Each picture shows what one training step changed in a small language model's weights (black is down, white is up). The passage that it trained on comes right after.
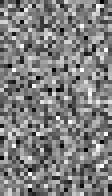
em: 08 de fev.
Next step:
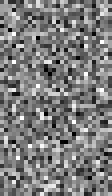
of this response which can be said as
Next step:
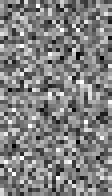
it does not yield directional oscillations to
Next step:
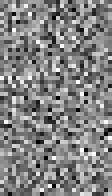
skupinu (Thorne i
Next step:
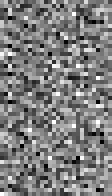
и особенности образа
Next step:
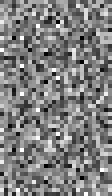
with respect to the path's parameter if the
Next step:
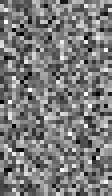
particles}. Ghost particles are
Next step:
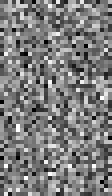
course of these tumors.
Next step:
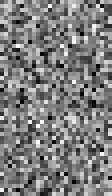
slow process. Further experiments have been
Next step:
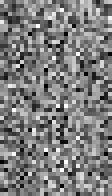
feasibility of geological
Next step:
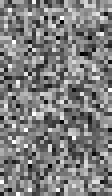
of Kinesiology and Exercise
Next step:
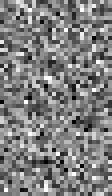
mesmo “inexistente”
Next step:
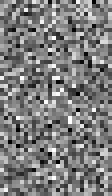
in large and dense geometries
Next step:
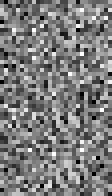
generar soluciones innovadoras y
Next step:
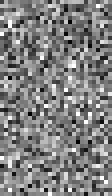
At 25-30 d after infestation
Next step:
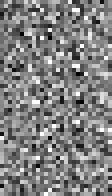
a resource would facilitate the
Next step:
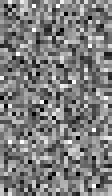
the growth kinetics, the
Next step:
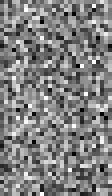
bo‘lmagan masalani
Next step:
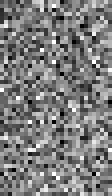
S_i, \cdots,
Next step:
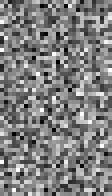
degree distribution or spectral properties, it
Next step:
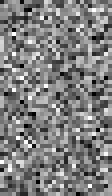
(type 1) or B+D
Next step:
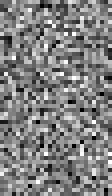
stabilit în Strategia
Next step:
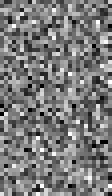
transition is the unitarity constraint:
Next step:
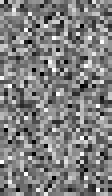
in drinking and recreational water
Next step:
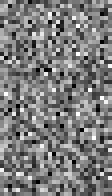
discussed above may not always be
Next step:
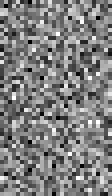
ilmiy, ommabop
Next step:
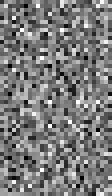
computation time.} Therefore, we run
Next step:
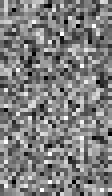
alli*, 2013), de acordo
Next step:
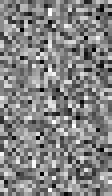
технологій та
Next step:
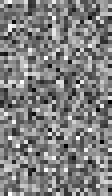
education, sustainable development,
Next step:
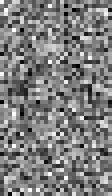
large as $M$'s state space
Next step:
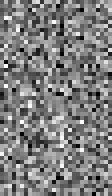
čiji je cilj
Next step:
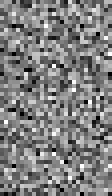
maqsadga muvofiq
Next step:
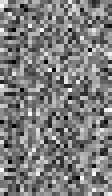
heavy automation has been
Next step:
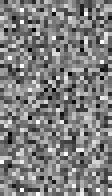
correlations and spin-lattice coupling in
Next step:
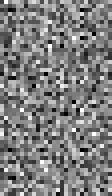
solution to the bounce solution, within
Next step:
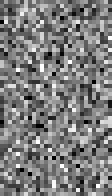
aguijón, haría
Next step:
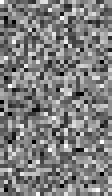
pretaught forms, and
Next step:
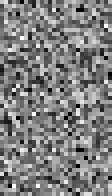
países. No entanto,
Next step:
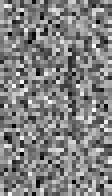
program for the improvement of the
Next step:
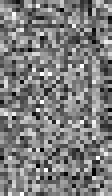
of the Hilbert space, quantum
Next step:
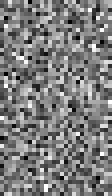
facilities. 1.1
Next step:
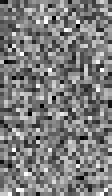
forma de escritura (...).
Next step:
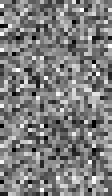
GEN. ET. SP.
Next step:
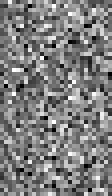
Gefühl für das
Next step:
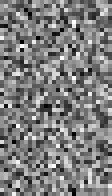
we will follow this dynamic process
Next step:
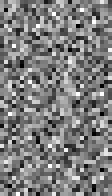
search experiments requires high frequency
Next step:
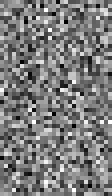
$y$), we obtain \[
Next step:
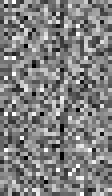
The official announcement
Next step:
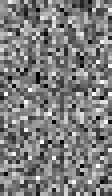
their nearly perfect isolation
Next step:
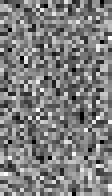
is 3:1 and it is
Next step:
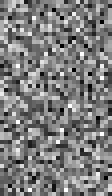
Shuning uchun ham eskiz
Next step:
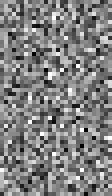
acid or its protonated species
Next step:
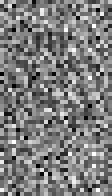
\end{figure} Repeating
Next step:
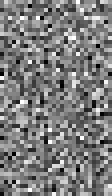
foreign institutions. The
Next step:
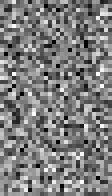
work [8, 9] suggests
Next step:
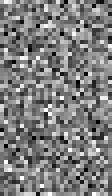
certificate. \item
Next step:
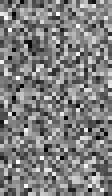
extenso Efecto
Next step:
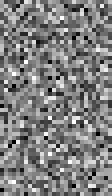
to regard the present state of the universe
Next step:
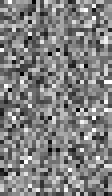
by day, and many farmers
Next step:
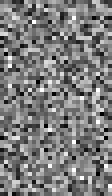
of 0.75. The encoder
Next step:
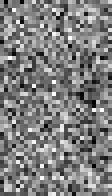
semelhantes em ambos os
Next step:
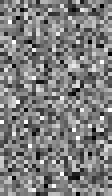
of the pointer prior to the
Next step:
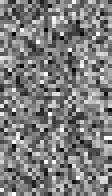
Key words: ischemic
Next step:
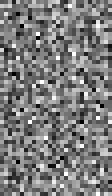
an exact first order perturbation
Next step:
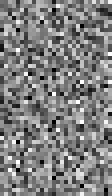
mindenképpen az
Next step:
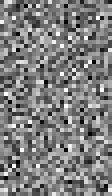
4(8%) disagree gives
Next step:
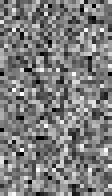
switches, as well as the
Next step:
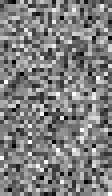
who have been granted CPA at
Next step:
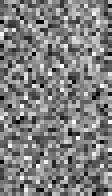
deydi Egerton
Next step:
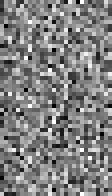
dan bergurun dinilai
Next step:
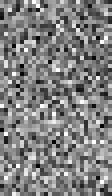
a mechanism that can explain the
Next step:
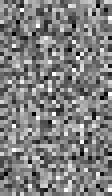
8, allowing them to be stored
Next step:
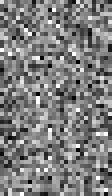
(e.g., runtime,
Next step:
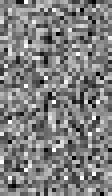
color, round form, and
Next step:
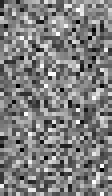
om de voornaamste
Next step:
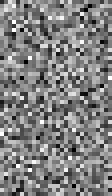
take part to prepare Schiff
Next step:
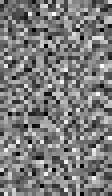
devorlarida o'rganish
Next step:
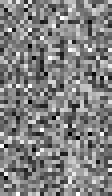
Ethische Probleme der
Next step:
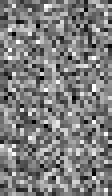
Terms of Finite Number
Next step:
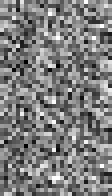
М., Зейбек
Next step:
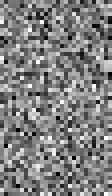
mass decompostion to constrain the distribution
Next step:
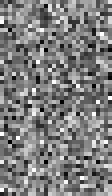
special relativistic mass and kinetic
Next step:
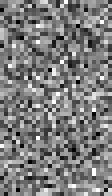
DPC covariance matrix is
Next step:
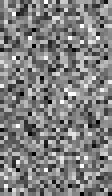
\bigskip \newpage
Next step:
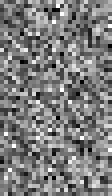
the asymptotic amplitude of
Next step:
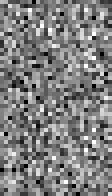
roughly the time of the peak
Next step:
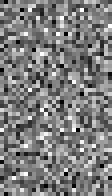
konsullik muassasalari
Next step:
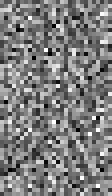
writing, and even before that – during
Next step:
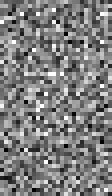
in Section 2 of the analysis grid),
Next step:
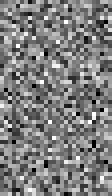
родителями. К
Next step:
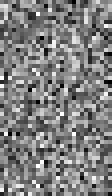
K indicates of very weak or zero
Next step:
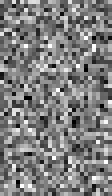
gidrogeologiyasi. –
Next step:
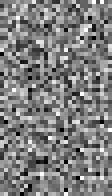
factor $x$) Fermi sea
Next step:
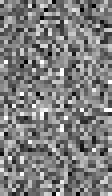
be feasible to wrap all
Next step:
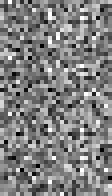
июнь ойига
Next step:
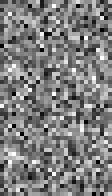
in neglect of specific orientational
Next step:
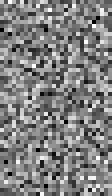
distr., Balchik,
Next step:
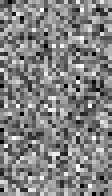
competencia con medios digitales y
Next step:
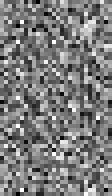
\bq & & {\mathcal C}
